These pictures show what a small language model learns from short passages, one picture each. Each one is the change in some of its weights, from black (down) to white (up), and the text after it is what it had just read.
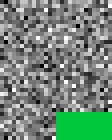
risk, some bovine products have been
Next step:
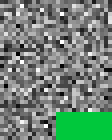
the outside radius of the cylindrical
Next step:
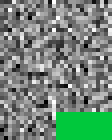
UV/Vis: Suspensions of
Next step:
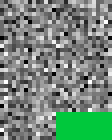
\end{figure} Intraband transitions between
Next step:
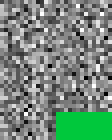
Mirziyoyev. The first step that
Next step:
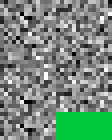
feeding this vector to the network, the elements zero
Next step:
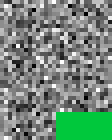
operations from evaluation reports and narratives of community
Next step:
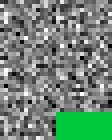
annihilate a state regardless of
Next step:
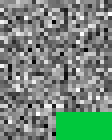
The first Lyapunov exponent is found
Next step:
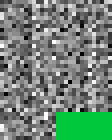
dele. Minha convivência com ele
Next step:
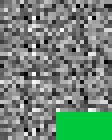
respeto, trabajo en
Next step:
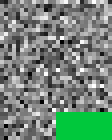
provides training on RDM, tailored to
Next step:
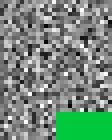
stool control, urine control, feeding,
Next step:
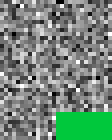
in Zagros Mountains chain,
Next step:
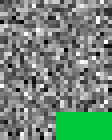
systems. For instance, both syndrome computation
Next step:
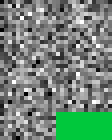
9.3$ Hz, according to the values of
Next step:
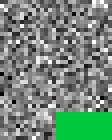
the presence of corrosion in ball
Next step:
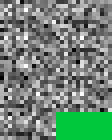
network and have been the center of attraction for
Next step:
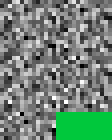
{} {\bibfield {journal} {\bibinfo
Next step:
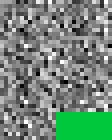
дискуссии на тему
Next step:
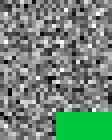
Tarjimonlar faqat
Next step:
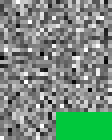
Kaligangsa River, then enters
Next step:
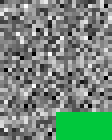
assistance in many of Pinye's
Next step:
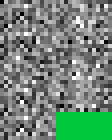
shows the final density profiles of the two populations on
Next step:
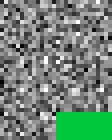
électronique auprès des administrations
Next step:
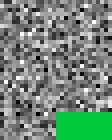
for processing. Fig. 14. Satellite
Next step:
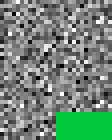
to library items, thereby enhancing the
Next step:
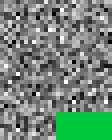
business, so that others have no share”¹⁴
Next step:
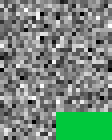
be due to their difference in genetic constituents.
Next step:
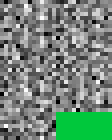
the GM case, in the 2D
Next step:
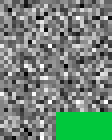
namazları kılabilmek için
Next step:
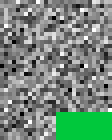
With upper limbers shorter than lower
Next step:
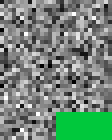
of the data shows that the solubility
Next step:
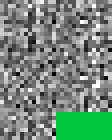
support methodological design of energy harvesting
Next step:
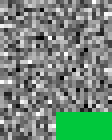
1991-yilgi tarixiy
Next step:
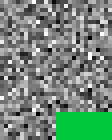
the neutron star is isotropic,
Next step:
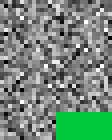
hayratki, bor, Barchasi
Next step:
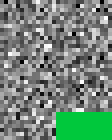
has been completed the second stage, article
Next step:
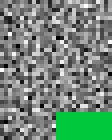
is required to send the signal during the assigned
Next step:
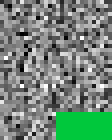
bahorgi mavsumda, ya'ni
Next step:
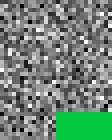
san’at hamma vaqt inson va
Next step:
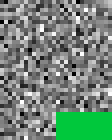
account the momentum dependence of the gluon self energy
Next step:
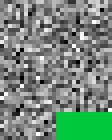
spatial development is needed reflects at least short-term
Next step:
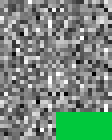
и подготовить к новому
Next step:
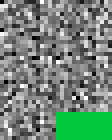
отношений с командирами,
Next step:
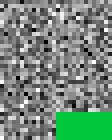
Treasury classified bitcoin as a
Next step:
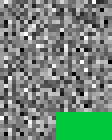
надійшла до редакції
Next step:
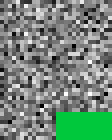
the coupling decreases toward 0. As $\mu$
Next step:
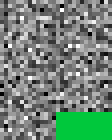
Валентинівська, 2,
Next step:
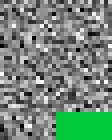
⁸ OECD, World Bank,
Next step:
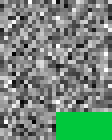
Pesona Budaya dan Identitas
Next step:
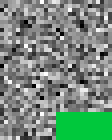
role in the story. In actual, the role
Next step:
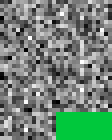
extinction in the Gould Belt was first
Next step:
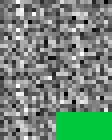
\quad \mbox{and} \quad
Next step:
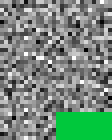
izlaridan foydalanish qoidalari
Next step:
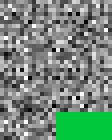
status analyzer will speed up the process of
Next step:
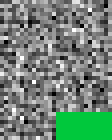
a point with extremal (or specified)
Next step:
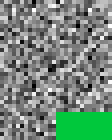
the coronaviridae family (1)
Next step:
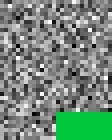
accepted by the bottom 25\% reviewers
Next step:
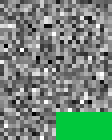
skills, required for the organisation and its
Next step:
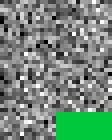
This curve is well approximated with the straight black
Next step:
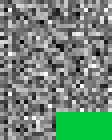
[1 broken] & 14 immatures, 12
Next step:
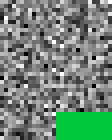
de coleta de dados, delimitação do
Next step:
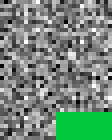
on the likelihood analysis described in Sec.
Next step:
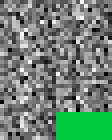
ChatGPT und DeepL oft vor
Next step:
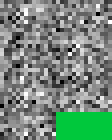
smaller angles with decreasing thickness of the layers.
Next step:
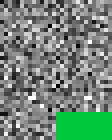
indicated before, the main advantage of the antenna
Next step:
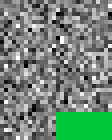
two cases above can be explicitly computed:
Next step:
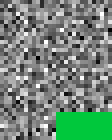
the two. Note that here it is the different
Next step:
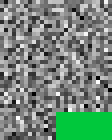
in teaching the Russian language within the system of higher
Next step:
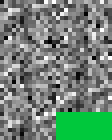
de Lagoa de Maturação em
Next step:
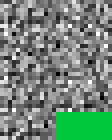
and Lockman Hole wider and
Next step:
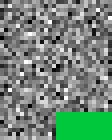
for later purposes. Further on we set
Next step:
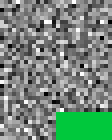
Publishing LLC [84]. Despite
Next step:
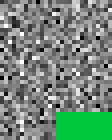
the Microcal origin soft-ware version
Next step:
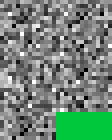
um chalé suíço concreto,
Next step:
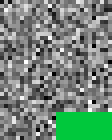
is that there is no canonical way to choose
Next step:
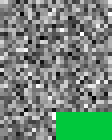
показали значимого влияния
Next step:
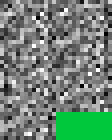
Faubel, N. Kosugi
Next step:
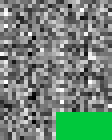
mass-spring assumption for lip modeling and
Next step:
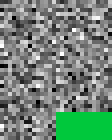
to 1000 in terms of **single
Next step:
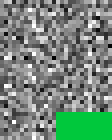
axloqiy sifatlarini rivojlantirishdan
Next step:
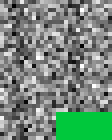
ta’limni tashkil etish turlari va
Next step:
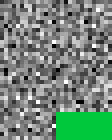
We have chosen a phase factor in accordance with
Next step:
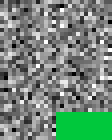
1932 aveva confidato: «La
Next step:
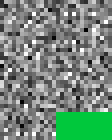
the scale-dependent responses for long-wavelength
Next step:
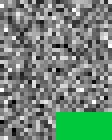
tipo de manifestação cultural, desconsiderando
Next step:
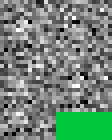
\epsilon_3^n \rangle &= \langle
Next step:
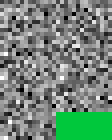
and have Young and literate employees
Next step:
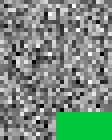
erected along the Hungarian border,
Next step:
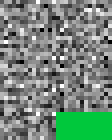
yerga qattiq shoshilib
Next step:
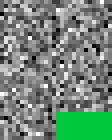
Lipatov's Effective Action}
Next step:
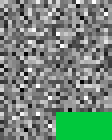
тощо. Список
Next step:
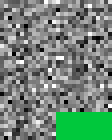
em administração**. 8.ed. São Paulo:
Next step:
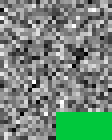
judges, independence and impartiality of
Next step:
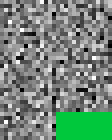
Правительством России
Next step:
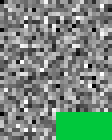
ook daadwerkelijk is,
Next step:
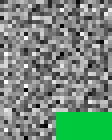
one has to determine how many terms to used based
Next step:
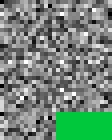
were 236 µm in eyes with
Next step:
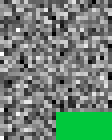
{author} {\bibfnamefont {J.}~\bibnamefont
